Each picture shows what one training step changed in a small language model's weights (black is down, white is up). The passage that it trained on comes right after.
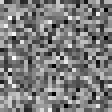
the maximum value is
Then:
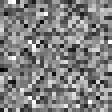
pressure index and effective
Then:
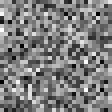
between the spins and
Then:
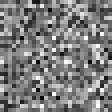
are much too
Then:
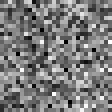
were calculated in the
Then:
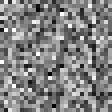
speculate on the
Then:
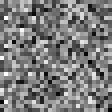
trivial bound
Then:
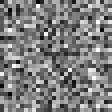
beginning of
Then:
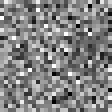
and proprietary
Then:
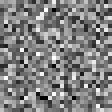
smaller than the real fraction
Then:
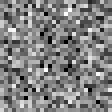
windowing function.
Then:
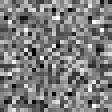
mention (2
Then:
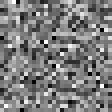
analysis software within
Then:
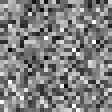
be distributed in a
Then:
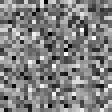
with a non-zero
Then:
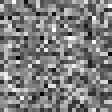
in personalized
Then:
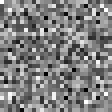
with the values obtained by
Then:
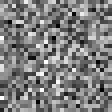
The position of each
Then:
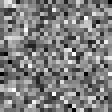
s) gravitational waves.
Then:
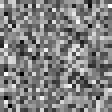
traveling back
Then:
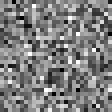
we also modeled similar
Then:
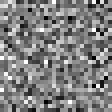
based on local energy
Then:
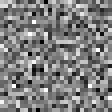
toward a global analysis
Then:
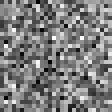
vertex separation
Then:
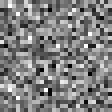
local feedback.
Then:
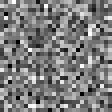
visualization of the
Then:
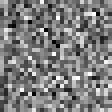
if the stationary
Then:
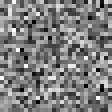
variation over time requires the
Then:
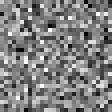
using eight identical
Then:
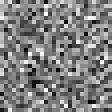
that they be larger in
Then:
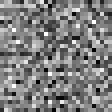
a large number of nonlinear
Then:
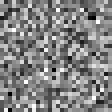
schemes of this
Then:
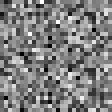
evolves for a
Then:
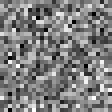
enhancement of
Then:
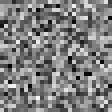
means of n of
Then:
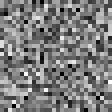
satisfy certain stronger
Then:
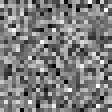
curves are constructed from
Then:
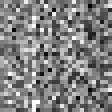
Inserting two
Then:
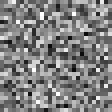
mass parameter $\mu$
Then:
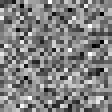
\msun$ and
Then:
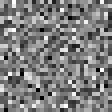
test execution data to
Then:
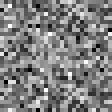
it can be seen that
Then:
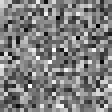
to that of the
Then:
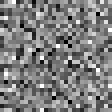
halo scale heights
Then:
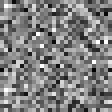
Snow et al.,
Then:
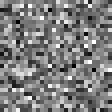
and cons of each
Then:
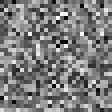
the MnB
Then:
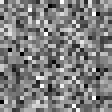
which disturbs the
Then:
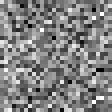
\affil should be
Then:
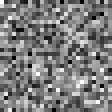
$c$ is a
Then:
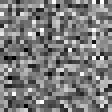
of a particle at the
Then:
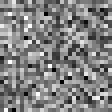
{\it JCAP
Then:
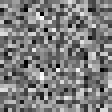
to probe the
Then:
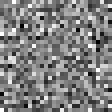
clarity, only
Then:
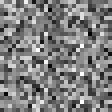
simple topological extent
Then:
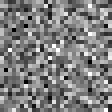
(equation 22),
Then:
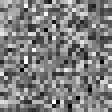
to - indeed
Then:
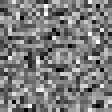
research could aim towards
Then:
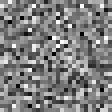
to Monte
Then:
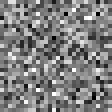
measured values of the various
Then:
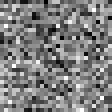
is such an operator,
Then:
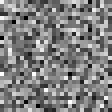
representation we impose the
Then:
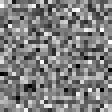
able to detect the
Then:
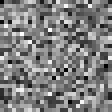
and Electrical
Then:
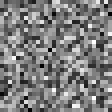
reliably improved
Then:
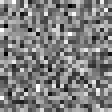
the map resolution down to
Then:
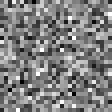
different weights and
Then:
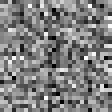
low-energy break where
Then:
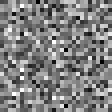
state in two coupled
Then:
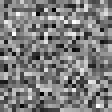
mismatch. The
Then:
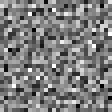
to damage dimensions
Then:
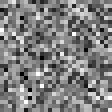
challenge in any
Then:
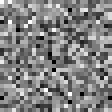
of these phenomenologically
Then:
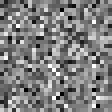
of universes},
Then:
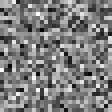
set of fundamental design
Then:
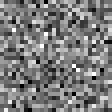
there is a deviation
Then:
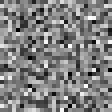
that susceptibility
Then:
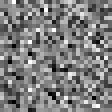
effectively for each
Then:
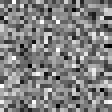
confirms that the
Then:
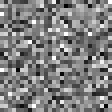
and of one of the
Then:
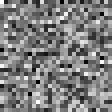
$\mu$ is a
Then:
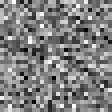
value. However, we
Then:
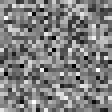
at low temperature. In
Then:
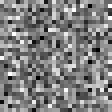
in an attempt
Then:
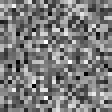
the regions of the
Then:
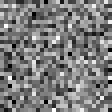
is the heat flux vector
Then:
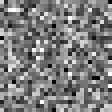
we need to sum over
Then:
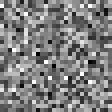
Firstly, the
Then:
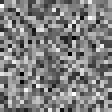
false positive probability
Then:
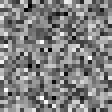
series of Harry
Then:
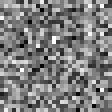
in a cavity
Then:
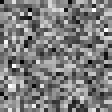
post--flare observations
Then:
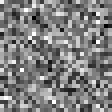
the above section!}
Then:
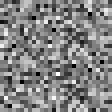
AMX accelerator
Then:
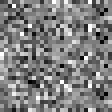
processes.} They should
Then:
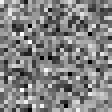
and simplify all
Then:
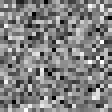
is important for this
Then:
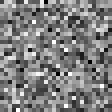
with two diagonal interactions
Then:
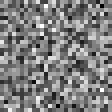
of less than 2.
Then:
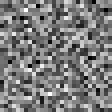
the GPU and the
